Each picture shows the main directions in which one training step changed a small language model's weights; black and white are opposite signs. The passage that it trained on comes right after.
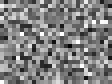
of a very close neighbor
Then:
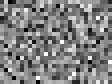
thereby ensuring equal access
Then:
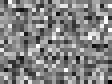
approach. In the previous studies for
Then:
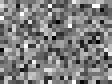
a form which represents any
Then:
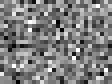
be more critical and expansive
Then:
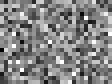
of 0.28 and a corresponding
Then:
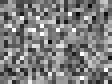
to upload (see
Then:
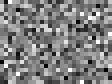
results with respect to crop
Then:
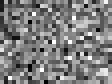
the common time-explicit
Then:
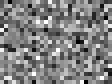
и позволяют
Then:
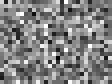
extend, and in a
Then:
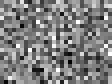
patterns. (a)
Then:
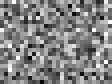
transferring local 6d
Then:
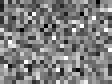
the first condition states that the
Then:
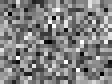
the SU(3) relations
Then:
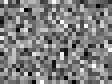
manuscript: EMS
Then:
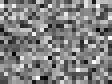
of connections that a
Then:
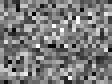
formula (\ref{7})
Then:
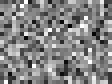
che ha Dante, e di
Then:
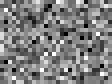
the interviewees came
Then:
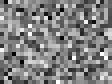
performed numerical minimization of the
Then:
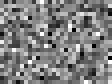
of punctuation and
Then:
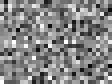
to explore the uncertainties within
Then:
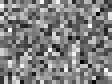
of the positions and
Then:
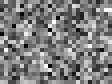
a local online sampling in
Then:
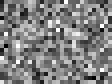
a goal in the context of
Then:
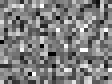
for 'Cualquier
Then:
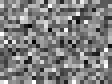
of the lock-in
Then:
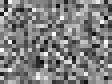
during the current years. In this
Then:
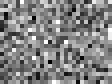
ikke annet
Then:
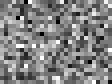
over a quantity means
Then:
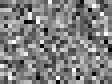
ishlanadi, olingan
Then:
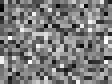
the largest number of edges
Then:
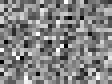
of sources. The organization should
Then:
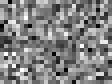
fully consistent with the
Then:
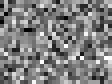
which is easy to implement and
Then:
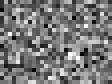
the interface pressure and
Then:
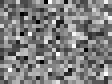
anomeric configuration of
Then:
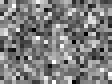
que participariam de outros
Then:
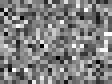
[1]. As first directional
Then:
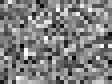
accomplished with the time
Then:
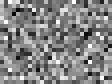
these adaptive skills?
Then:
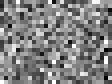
We show how the response of
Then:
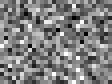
aplikasi seleksi
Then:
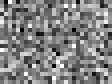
respectively to the Villa,
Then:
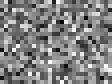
and lower value of DNA was
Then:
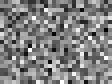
Hengy, G &
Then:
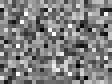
proliferative pattern as
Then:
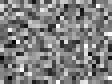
of participatory research was associated with
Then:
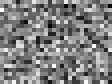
workers. Hospital
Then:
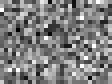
Many subtle and
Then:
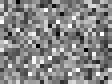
which has been analysed.
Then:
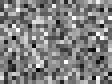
For this purpose,
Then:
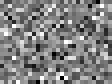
+ Infection 2 M 25
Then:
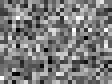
94 nutritional properties
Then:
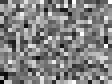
dardiga davo topar
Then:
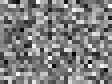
Center, Doha.
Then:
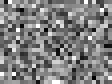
surface area of the solar
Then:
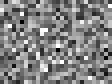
Essentials of Oral
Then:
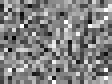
$h$, in order to have
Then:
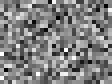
NADRA records.
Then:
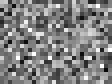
be submitted to all
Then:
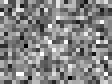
on continuous basis to its
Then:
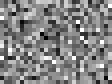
alone, we can integrate
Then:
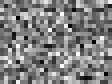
Trisolini ²¹
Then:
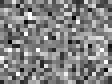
oldindan ko'ra
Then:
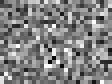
të dhënë
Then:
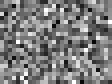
esta especie sobre la
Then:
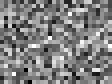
was obtained from the Ethics
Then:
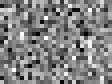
month, when no observations can
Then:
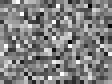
parent-child evidence
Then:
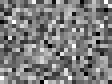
is provided through impact capacity
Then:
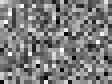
the instability. Simulations
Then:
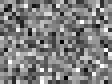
growth through industrial development.
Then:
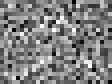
belastbaar bedrag
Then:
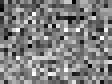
the cooling system can still be
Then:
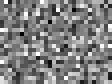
Using the described encoding
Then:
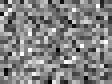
у учащихся.
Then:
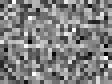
мос- ковского
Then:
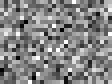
formula (4), the
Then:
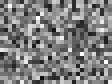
moderate to strong correlations
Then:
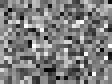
(United Nations
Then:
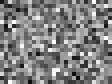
\,, \end{eqnarray}
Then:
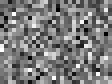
the extreme water transfer
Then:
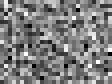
following parameters are introduced to
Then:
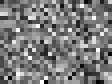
has large entries near the
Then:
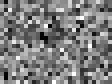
on $H_0$ when
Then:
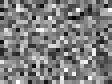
Introduction: Privacy
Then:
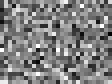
this dimension, such as:
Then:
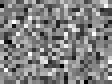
volatile climate,
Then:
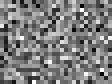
AcOH shows that they are
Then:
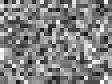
of the methodologies in
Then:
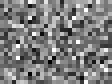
at $z >$ 7 was
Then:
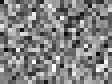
cotton leaves in
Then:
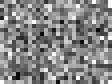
observe that the performance
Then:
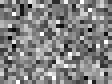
bir yay gibi
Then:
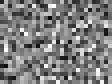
em cascata, do
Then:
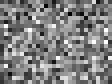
would explain why fish consumption
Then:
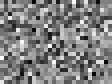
in front of LAND
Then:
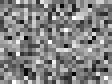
i.e., they contain
